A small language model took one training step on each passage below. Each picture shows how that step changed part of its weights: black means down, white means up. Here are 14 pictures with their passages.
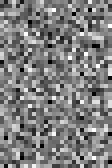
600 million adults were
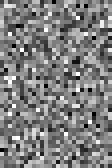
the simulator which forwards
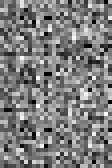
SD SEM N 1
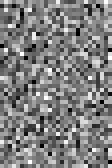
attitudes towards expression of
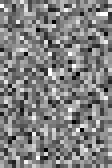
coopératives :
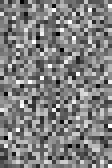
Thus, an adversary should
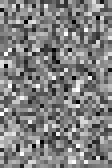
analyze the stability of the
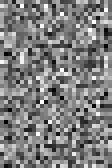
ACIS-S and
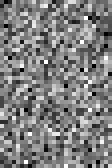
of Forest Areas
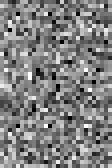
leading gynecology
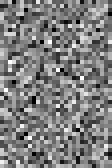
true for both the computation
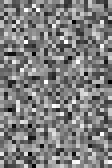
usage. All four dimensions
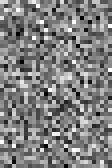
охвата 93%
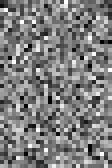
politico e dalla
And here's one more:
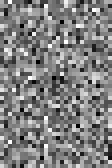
of population and multiplicity of
